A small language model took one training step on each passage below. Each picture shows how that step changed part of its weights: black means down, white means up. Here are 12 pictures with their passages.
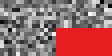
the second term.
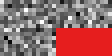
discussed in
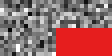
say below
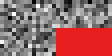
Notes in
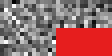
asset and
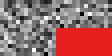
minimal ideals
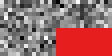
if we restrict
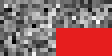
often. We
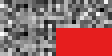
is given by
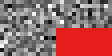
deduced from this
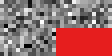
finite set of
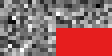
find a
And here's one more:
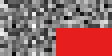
was applied
